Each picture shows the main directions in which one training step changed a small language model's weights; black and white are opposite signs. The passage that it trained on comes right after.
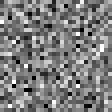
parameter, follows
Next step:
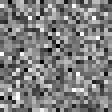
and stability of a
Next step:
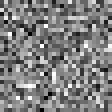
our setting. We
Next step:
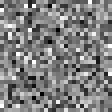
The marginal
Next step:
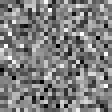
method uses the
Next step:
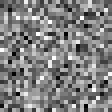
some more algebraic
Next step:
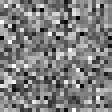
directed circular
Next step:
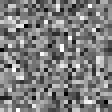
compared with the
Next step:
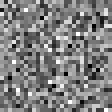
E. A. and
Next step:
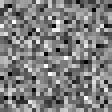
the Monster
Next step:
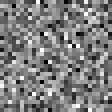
and its solution in
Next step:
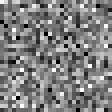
Colloid and
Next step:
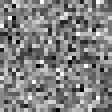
meaning that we can
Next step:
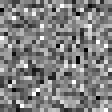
1$. They can
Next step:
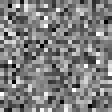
describe our implementation
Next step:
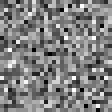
linear and nonlinear
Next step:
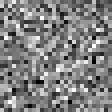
are associated with side
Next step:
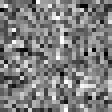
numerical time
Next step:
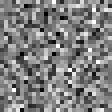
are now trying
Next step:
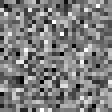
$t \geq
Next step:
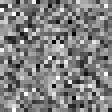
at the beginning
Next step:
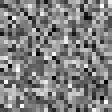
the root of
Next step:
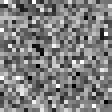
on a convex
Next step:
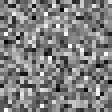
c} \hline
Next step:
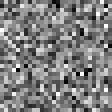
Fix such a
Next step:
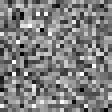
distribution testing
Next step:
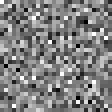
of Oceanic
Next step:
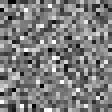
bir nechta
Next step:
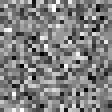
“long term
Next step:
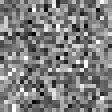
nine blocks
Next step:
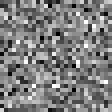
of three. The
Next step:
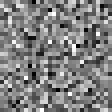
is enough to
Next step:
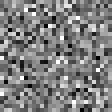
\\ \hline
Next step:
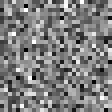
on Sustainable
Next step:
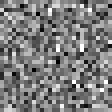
corresponding formulas may then
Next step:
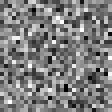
\to X$ such
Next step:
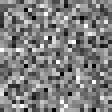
\leq n \quad
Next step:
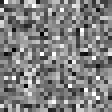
path space is an
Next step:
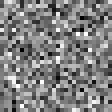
Next, we
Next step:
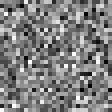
get the original
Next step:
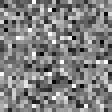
$\tau$ on
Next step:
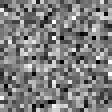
structure $J$
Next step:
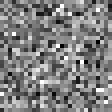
<0$ by the
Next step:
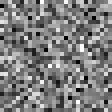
and strictly
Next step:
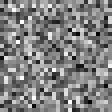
Because the number
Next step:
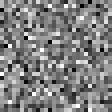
character formation in
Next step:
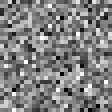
N% Male
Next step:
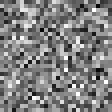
be coordinates in
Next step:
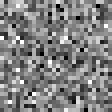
conducted in order
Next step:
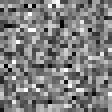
The obvious question
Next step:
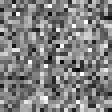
New York
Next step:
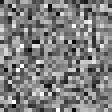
optimal development of
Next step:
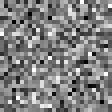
in the discs
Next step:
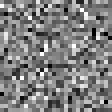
the final step
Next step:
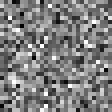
the second book,
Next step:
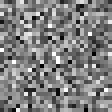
assumptions where
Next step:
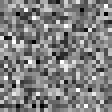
model by inserting
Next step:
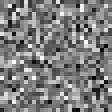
the economy and
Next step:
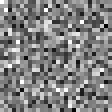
constant exposure of
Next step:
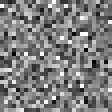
a t statistical
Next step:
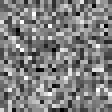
show zoomed
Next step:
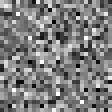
of $X$ and
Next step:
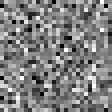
a description of
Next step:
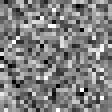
definition, we have
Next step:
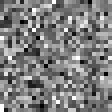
from DATA
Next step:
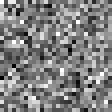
size, for
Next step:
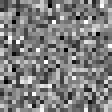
mean of the estimators
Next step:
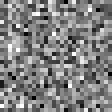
available to
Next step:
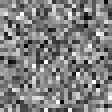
described the effects
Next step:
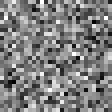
L and agar,
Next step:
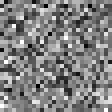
the just derived
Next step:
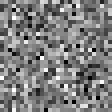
river and is
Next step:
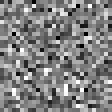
\text{if }
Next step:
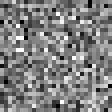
Finally, one
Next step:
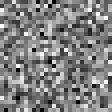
At the end of
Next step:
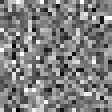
holding high
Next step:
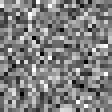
in the paper for
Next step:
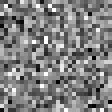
conferences, and
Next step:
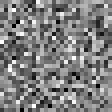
facilitate or
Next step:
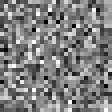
with the three access
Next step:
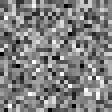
which is designed
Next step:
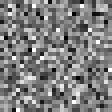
study will highlight
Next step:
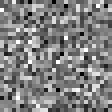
We describe some of
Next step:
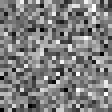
and show that there exists
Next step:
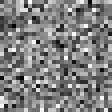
For further related work on
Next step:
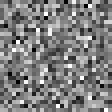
techniques to
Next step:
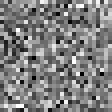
was observed that
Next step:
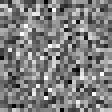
methodological conditions:
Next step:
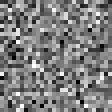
by construction,
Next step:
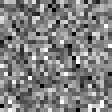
approximation, to
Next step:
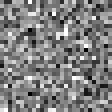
if there is a
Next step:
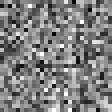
equal to the
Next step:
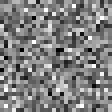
where $\varlimsup
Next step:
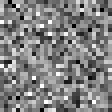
must make additional
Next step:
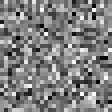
University of the
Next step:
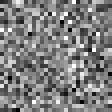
because it generates
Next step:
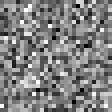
one parameter ray
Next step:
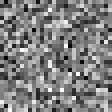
and $\cC$
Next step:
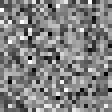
for real-time
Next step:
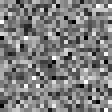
zero outside
